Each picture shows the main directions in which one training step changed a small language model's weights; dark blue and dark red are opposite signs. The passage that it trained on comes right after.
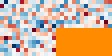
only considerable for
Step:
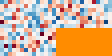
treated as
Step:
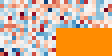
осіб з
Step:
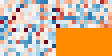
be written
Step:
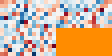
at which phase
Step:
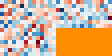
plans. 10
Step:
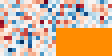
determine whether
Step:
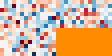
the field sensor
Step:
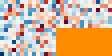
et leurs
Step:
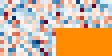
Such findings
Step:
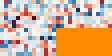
an investigation of
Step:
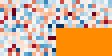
angle calculated from
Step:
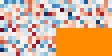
material and energy
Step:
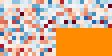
subjetiva e
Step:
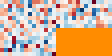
positive to strongly
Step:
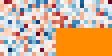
Classical scale
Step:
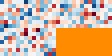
the strategy
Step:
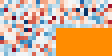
the study gave
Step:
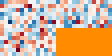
of loading
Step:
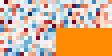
is dominantly
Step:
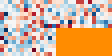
that have larger
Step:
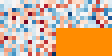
distributions are
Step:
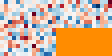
real-time performance
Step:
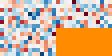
for publication
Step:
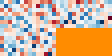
a tomar
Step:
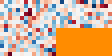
the influence of
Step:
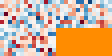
that was originally
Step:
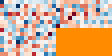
aún en
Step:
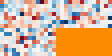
learning a new
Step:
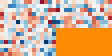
practice is to
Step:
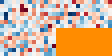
where $L$
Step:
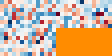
Study of
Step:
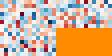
setting to
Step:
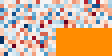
Phys. Rev.
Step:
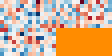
presents the
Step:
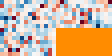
que el personal
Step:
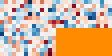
publicly given
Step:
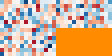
the model prediction,
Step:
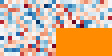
are involved in
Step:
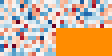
the derivation
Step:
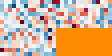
captions for
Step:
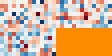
this paper.
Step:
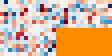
different values. This
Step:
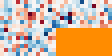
this would require the
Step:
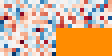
old tended
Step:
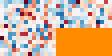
For the model
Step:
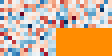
and extremely
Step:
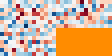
the code
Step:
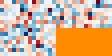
made a visit
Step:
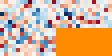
several dozens
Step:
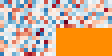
classifier to
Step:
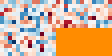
to devoting
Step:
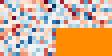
coherent observations
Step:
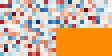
resulting in the
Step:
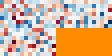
entropies in
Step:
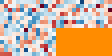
of how the
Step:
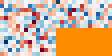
accuracy of the
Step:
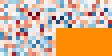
water were added
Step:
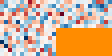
processes. In
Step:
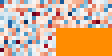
comienza a
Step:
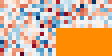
50) received
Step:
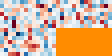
event. The
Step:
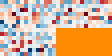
it results in
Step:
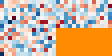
of Education,
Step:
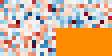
important medicinal
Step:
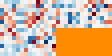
a tropical
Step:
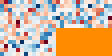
part de mes
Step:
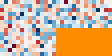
single smuon
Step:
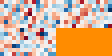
the development process,
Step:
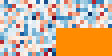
dynamical Stark
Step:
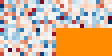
passo em que
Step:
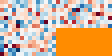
configuration of
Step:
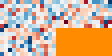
ex urbe
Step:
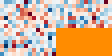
under the terms of
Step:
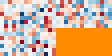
The lever
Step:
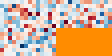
age, absence
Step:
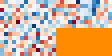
kept in
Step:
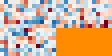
expressed in terms
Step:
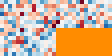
in Middle
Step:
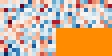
recently identified
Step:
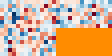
agreement with
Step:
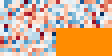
in the different
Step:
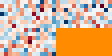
the shallower
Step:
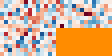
the sample and a
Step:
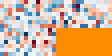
section also presents
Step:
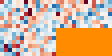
the importance of
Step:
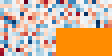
adopt this second
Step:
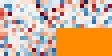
performed by regional
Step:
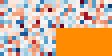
recover the velocity
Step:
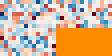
be logistically
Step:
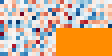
1 European
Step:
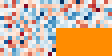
determined by the sign
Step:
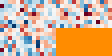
associée à
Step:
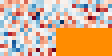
chain in
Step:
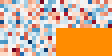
في نقد
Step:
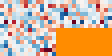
cannot match
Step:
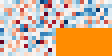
NA =
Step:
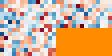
platform for making
